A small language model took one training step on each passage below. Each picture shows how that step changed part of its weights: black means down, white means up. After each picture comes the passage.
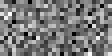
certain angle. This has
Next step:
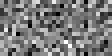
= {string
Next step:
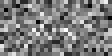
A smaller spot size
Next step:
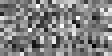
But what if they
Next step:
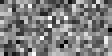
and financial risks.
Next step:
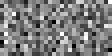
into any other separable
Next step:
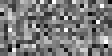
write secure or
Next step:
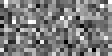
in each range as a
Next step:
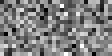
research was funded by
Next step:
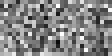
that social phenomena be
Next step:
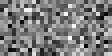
observation start in
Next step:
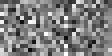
and for Mac
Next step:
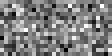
discussed in more detail
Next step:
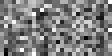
model. See
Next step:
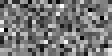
with vanishing
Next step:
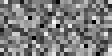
stars with IRAS data
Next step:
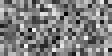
RF coil to
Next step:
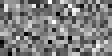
more than 50\% of
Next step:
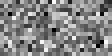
the works of
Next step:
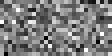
results, leading to many
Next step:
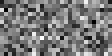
area is important.
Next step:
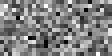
introduces an entity
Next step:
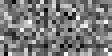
document is according to
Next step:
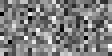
acc. sue law
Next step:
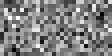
activisms against the
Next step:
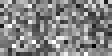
In this context, the
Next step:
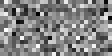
of my research,
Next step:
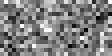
vital role against
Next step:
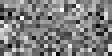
values that do occur for
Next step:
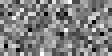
the medium resolution
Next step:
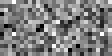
are corrections in a
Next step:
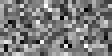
of banditry and
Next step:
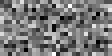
process, since changes in
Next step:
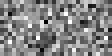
technological novelty
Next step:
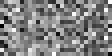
The characteristics of the clusters
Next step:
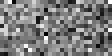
consists of a pair
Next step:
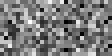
wastes showed that
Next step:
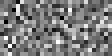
for pattern formation and
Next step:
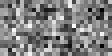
suggested in recent research
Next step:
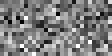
Village names
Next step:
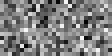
looked for,
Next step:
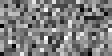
thermometer is a
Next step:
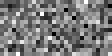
1: And
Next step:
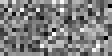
another century of
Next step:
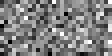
data transfer from the
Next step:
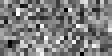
most multiple-ionization
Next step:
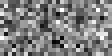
were elucidated
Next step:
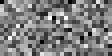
and research institute
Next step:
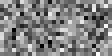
obey the local
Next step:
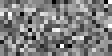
drugs from different
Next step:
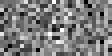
value of the difference to
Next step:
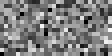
C, we provide an
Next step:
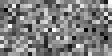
solve a request
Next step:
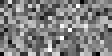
content based on suggestions
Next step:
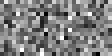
study the predictions for
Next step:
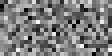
Space Agency,
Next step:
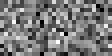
historical data have
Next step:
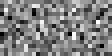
Our focus is therefore
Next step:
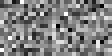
by a factor of
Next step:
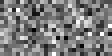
to massive stars, which
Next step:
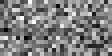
thermolysis however the
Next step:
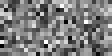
was needed to make this
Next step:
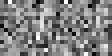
easily legible
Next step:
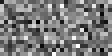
be within the range,
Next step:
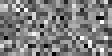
Studies have shown that
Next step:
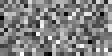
the tolerable
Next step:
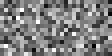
8 November
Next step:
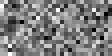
magnet device and
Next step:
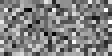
Learning} We
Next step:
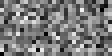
experiment using the parameters
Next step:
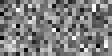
abilities to work
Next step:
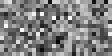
hence the channel
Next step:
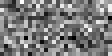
drawing force on
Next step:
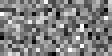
no conflict of
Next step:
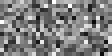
in more than a
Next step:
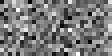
positive spectrum. The reason
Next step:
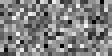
the local model is
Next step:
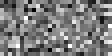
status, the
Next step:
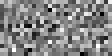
the notion of an
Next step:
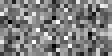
on aqueous and
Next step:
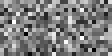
this equation (where
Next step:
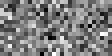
was increase in land
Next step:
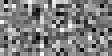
$r$ into
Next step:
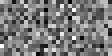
It is not suggested
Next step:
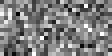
time on social media.
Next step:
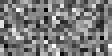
were not fully consistent with
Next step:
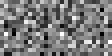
are then related to the
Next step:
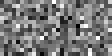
method. These results
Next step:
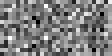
the former is long
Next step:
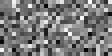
A more detailed description
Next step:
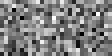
of the inner layer
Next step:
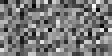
until after the
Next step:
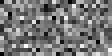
and elementary particle
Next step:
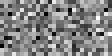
the board of
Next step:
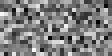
of Pharmacy,
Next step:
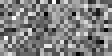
the knowledge and competences
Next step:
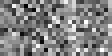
new language features implemented with
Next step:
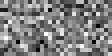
after the act of
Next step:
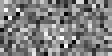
as well as cause
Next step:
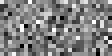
rhetorical elements
